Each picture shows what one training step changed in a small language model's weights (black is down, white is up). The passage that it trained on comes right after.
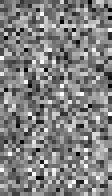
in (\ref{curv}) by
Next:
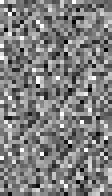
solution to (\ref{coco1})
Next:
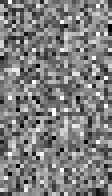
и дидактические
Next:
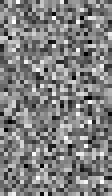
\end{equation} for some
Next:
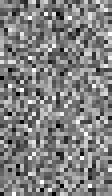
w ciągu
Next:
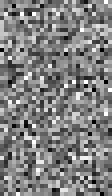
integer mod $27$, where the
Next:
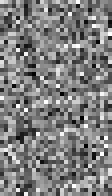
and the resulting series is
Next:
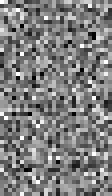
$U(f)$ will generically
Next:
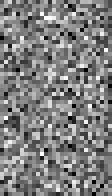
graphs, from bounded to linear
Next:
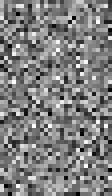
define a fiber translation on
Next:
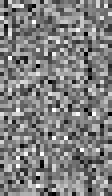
В последние годы
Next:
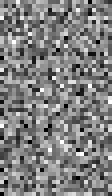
we have $S\cdot \tilde
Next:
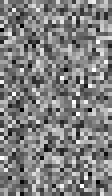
bo'ylab qanday
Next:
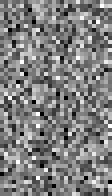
following: is $k$ a {\em
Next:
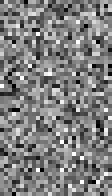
$u$-component. We
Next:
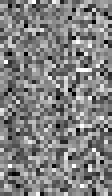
soldats i obtenir
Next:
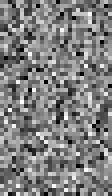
a conduta social e a
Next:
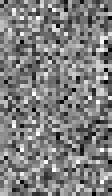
asosidagi pigmentning
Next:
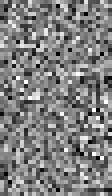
repeating the analysis of
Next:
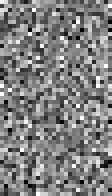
p\frak q}})$ of
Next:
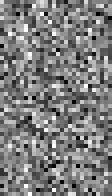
in~$r$. Given a
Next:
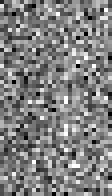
3D сканери для
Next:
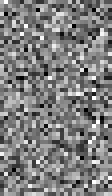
continuous on $\v\in
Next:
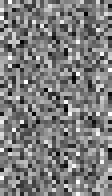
Помимо этого,
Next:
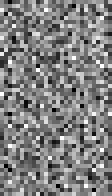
indexes, as well as the
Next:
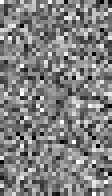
phase shift, which
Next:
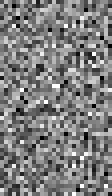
PT. Indeks. -
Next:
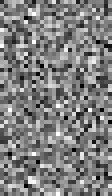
superior por sobre los
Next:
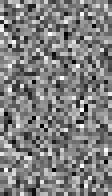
фіг. 4, та
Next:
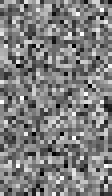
the recent breakthrough
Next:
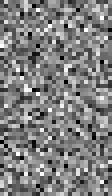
etishga qaratilgan
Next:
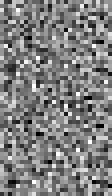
\infty$ (see Proposition 2.
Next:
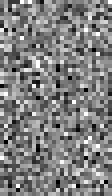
do Sul tem solicitado
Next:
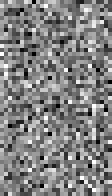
porcentaje de monumentos
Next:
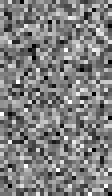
mere segmentation through
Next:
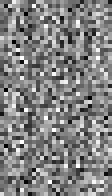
= 1, \quad \text{on
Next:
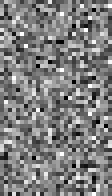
homogeneous models as
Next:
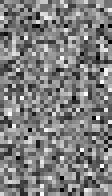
data from NL4OPT
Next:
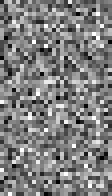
entrepreneurial activities
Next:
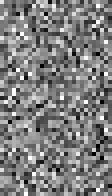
inequality above, we get
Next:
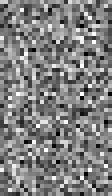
$\tilde{R}$ and $\eta$
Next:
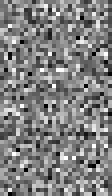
where \\ $F(x,\nu
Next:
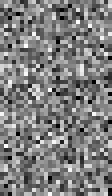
$(\clubsuit)$ and
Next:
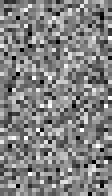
locally linearly controllable in
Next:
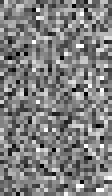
o'tilgani kabi
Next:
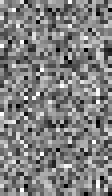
the adjoint source to the
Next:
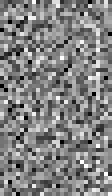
soft skills в
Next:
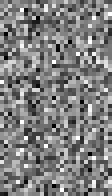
V_2$ gives us a
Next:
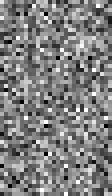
introduced in the context of
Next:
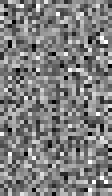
вчинення того чи
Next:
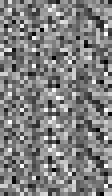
Н Ъ М Д М Т Ш
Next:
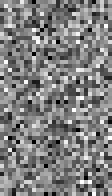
objetivo analisar os
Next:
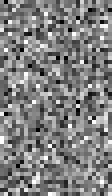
Hojiyeva A.,
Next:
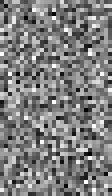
\end{equation} are triples
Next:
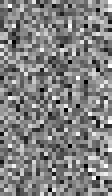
pada tujuan
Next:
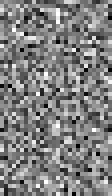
paper Satake defines
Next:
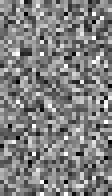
of biases, in addition
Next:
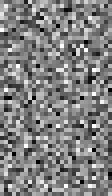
decomposition of $V$ into a
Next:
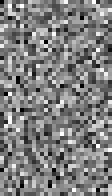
in the mean square
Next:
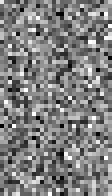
ao português
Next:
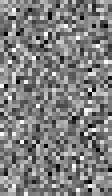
A_j s. \] Hence
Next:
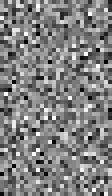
колишніх сторін
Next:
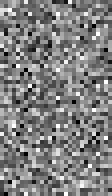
,\widetilde{\gamma };\alpha
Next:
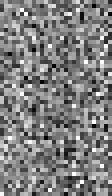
second order quasilinear
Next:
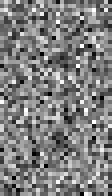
fiebre amarilla
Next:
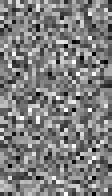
крепостного права в
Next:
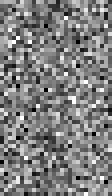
5. Muhtarlık
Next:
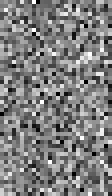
resultados obtenidos.
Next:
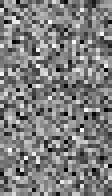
i.P. = in Planung
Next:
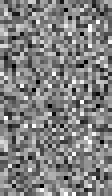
1ª Ed. Rio de
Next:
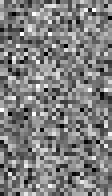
Produzierte, was aber
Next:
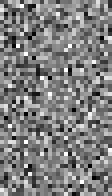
свой паспортный
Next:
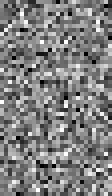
perform a re-indexing
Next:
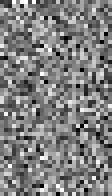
de *Fray Fernando de
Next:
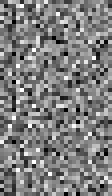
вужуди билан
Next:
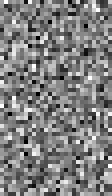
Notice that the average
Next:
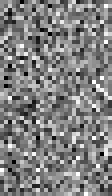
même manière que
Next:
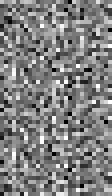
& \quad \quad \quad
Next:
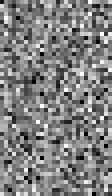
bosque fósil de
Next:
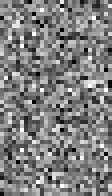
l$ and solved this updated
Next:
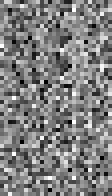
va tarbiyadagi
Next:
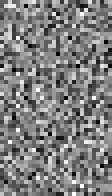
of human civilization.
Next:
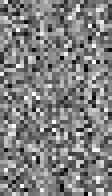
for $t \ge 0$ defined as
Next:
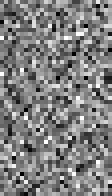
the evaluation metrics
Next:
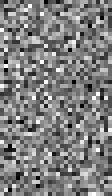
compactly supported on
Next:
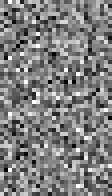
черты, ее
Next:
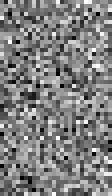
habitat is represented by
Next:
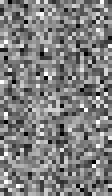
De ingevoegde
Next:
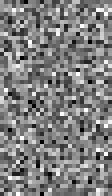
des équations structurelles et les
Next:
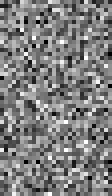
eigenvalues, if at
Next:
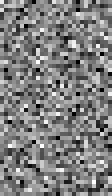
et (41) donnent
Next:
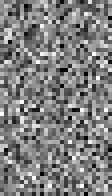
numbers, in order to store and
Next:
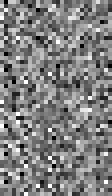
* نویسنده
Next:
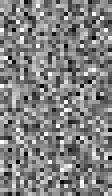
of a generic rational surface
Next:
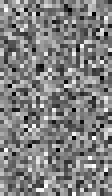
PAAs. A fim de
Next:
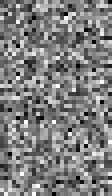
has the same geometry and
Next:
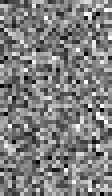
museus digitais ou
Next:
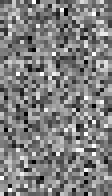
$\omega $ is faithful).
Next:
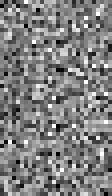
dvigatellar haqida
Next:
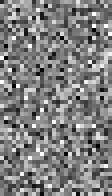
$0$. Hereafter we
